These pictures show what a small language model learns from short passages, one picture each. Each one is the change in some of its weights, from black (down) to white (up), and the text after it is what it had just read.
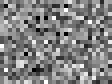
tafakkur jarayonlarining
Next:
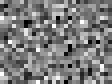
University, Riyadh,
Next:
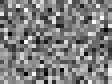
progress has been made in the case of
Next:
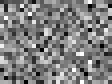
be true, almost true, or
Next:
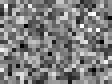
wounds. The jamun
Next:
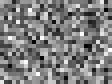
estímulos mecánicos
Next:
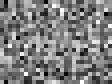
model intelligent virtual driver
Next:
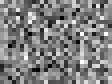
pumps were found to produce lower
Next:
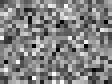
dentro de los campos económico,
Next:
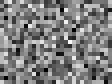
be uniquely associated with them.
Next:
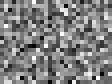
asarida. Yuqoridagi
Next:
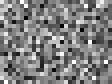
сознательное поведение
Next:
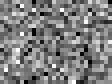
Retrieved March
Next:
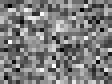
D on sorbate concentration.
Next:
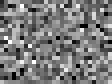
in English and Maths is also
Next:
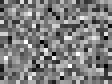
mais seguramente determinados, em vista
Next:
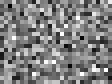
media must be calculated for analytical
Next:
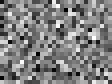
referred to as main and necessary
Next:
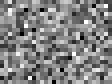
δ^2 rispetto
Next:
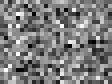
socio-economic impact,
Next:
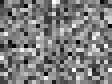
cheikhs spirituels
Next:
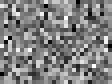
y a 50 metros al sur del
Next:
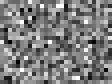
importante sur cette période,
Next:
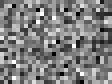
in border areas is carried out
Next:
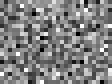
qui suit une démarche
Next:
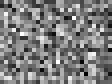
were obtained from the agronomy
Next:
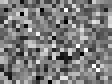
realizar um quantitativo maior de
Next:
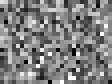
Napoli, whose name was
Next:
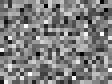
69% cases after previous
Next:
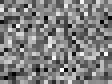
masculine endings on
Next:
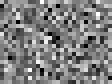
Аникста и Н.
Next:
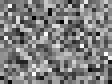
leptoquark, the
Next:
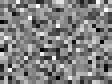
Recursos ▪ Hora do
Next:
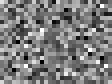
type of cells in 5G networks.
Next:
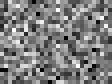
found higher racism,
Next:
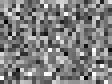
Average Self-Control
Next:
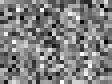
the barriers imposed by
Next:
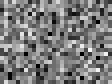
active impact area. Training activities
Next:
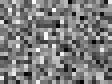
formation while cooling at a rate
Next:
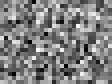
and personal hygiene.
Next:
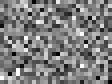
mavjud, lekin suvning
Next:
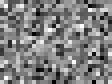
species are greatly distributed in the
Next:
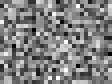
understand and embody due to the
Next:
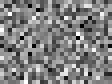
of Interest: The authors declare
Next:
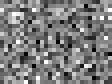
self-evaluating (24).
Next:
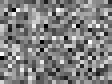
$g(x)$ davriy
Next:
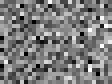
enhancing the domestic
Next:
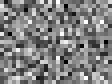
Prompts and Code
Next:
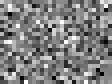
The results are presented as median and
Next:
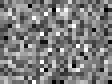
posible comprobar cómo debe
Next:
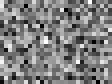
get more vision of women's
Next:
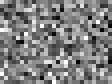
mode, mobility, and
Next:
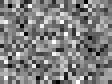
dataset ID access conditions restrictions /
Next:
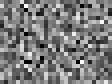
на злочинність в
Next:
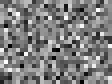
more than 26. Number of patients
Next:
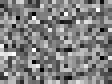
Report on the Software
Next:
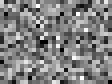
the scientific communities. Research fronts
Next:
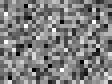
tizimlashtiriladi; -
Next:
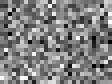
to prevent dangers of
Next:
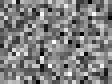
corresponde actualmente a personal
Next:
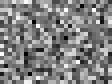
Kujak et al. explores
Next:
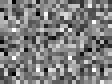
relações metamatemáticos
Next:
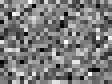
ne peut être réalisée
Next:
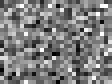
In principle, one could connect
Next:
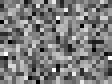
conservation law. 5 Conclusion In
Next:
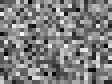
étude enrichit le
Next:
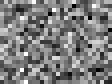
rights. The activism of
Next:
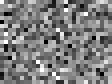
studies developed and presented in a usable
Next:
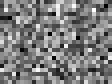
juda yaxshi
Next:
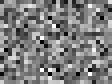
çıkmadan önce bu
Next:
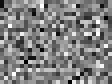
(GF) reinforced, fully
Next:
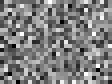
are taken in between. - The
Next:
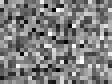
tóxicos y nutrientes
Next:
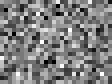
and evaluated for antimicrobial
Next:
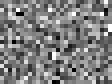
Os resultados deste levantamento
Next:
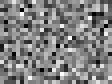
manera profunda en lo que es el
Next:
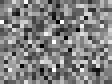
зрения системного подхода
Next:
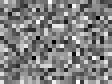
از کارایی مناسب
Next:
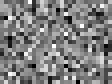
our research we checked that
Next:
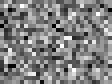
arkadaşlarının (2016)
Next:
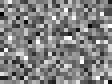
butyrate, sucrose
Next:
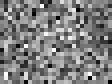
as the methods they develop in medical school
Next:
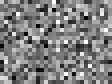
mental ability severe enough to
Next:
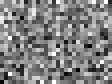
margarine and this method has the
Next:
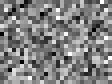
Псел. Звертається
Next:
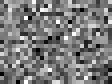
dos modelos de Estado Conforme
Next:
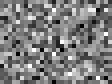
del Trabajador Social Para
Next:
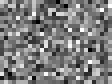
shown in Figure 5, and the
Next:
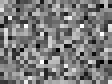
reaching almost 50 % at the highest
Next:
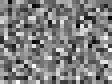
into four sections, each
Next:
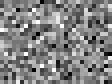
taboos. It is an
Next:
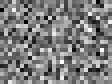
кіномистецтва як
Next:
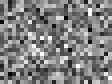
the authors observed the ability of the
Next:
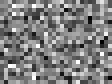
sulphate+ PVP-
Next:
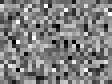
тенглигига амал
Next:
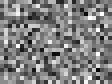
REDUR Multi was used.
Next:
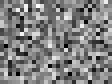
organizations in Delta State. The study
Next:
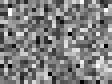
technologies are at different stages of
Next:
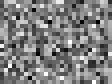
system, have a mass of
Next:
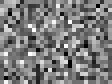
jarayonida to'plangan
